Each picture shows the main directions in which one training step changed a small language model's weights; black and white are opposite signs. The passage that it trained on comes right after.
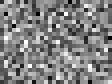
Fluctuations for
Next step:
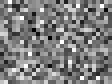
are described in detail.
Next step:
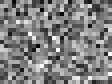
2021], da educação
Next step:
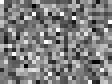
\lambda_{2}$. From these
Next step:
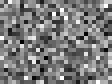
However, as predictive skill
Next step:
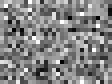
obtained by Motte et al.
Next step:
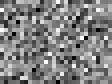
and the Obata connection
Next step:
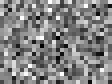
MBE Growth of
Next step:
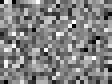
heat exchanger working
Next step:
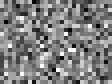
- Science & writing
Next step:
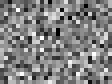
the highest values of Thr
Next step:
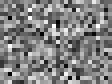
ao retratar o
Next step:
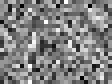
the same color as at least
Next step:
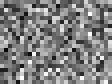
molecules are also increases
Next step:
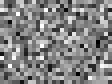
avvalo talabani
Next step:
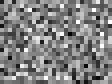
of variance. According
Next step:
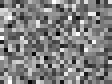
de socializare,
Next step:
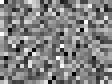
problems such as magnetic
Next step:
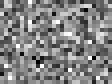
illustrate the effective
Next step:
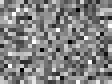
ustoz rahbarligida
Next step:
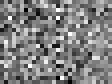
and small scale wind
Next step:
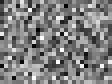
found on all the dimensions of
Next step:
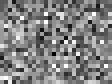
estatisticamente, um
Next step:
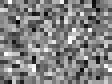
sling. Em 25
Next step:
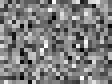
queue-reactive model on
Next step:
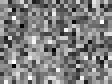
formes d'existence
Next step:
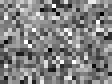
- Chasteen,
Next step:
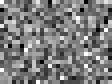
current scale (and thus
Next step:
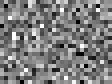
K., Oliveira
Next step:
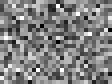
como los relojes y las
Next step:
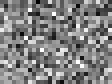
of the erotes groups,
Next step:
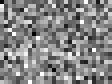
between surfaces, objects
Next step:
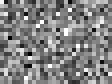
reference spectrum to have a
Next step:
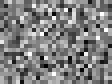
pathway is presented by
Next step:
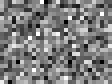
ularning faoliyati
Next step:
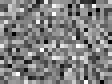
you know any environmental standards
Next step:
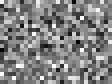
pouches as a new material for
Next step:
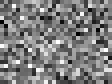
part in ensuring that
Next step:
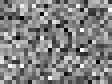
of the underlying models
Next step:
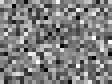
field theoretic computations from
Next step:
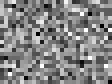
for the generation of structured
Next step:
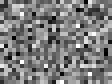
there has been a trend of
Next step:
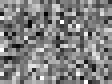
region with cycloid
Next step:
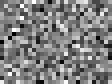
to the newest event
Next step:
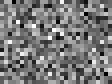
work) the proposal is to have
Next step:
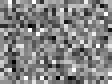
Basel Committee
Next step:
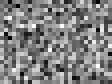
loss rate ${\rm
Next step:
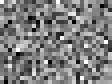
samarali tashkil
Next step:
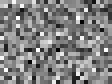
energy paths were calculated by
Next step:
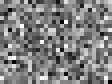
brightness records from the
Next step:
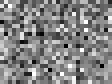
evidence of limb
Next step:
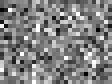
индивидов от
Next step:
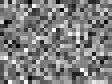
of human life that
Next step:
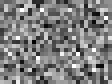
which we observe the
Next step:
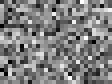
the damping like
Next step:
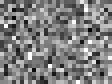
laboratory was designed
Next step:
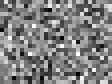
is of survival is low
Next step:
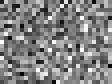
tempered variations over the parameter
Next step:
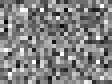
in the National and sub national
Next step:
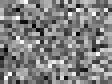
large determinants are needed,
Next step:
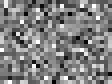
групповых и
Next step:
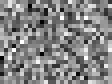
este fue referido
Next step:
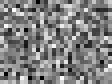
- metrological
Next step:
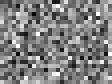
indicadores. Nas
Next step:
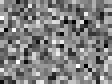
peace deal. The
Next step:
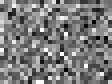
accurately describe the
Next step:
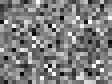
залежності від
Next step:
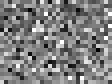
is mental development, which
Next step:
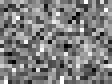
experiences through participation in
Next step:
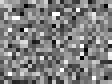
As produções
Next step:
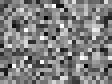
Lack of a unified
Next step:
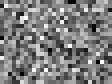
STATEMENT The
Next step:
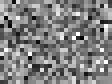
of localized resonances
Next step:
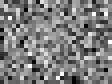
the biomolecular simulation
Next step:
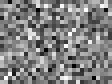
% and the yield of
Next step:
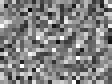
print media. The information obtained
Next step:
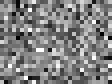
are less robust.
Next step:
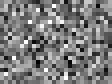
on the struggles of the
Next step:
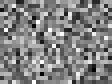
lean membantu
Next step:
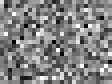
just discussed. This
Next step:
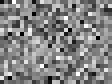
from all the Application
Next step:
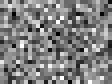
social media disinformation.
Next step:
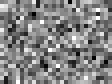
Comparative evaluation of
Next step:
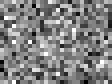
such as award prizes
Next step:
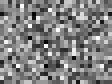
*Journal of Innovation
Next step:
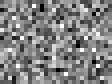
the system performance in term of
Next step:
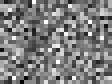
Gyr, despite the
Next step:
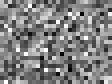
and not significant at 5%. This
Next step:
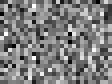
percebeu-se que o
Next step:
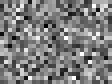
one expands the theory
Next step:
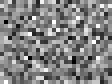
the threshold ϵ
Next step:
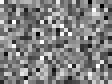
conditions and seasonal
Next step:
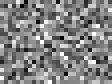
at pH below the
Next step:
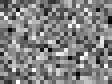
chains. In typical
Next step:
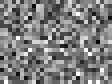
перевод ли
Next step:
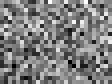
was reduced in both cell
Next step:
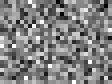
prevalent dermatological
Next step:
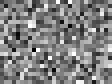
Prof. Dr.
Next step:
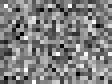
batch normalization is
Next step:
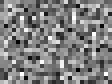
patients with CHC
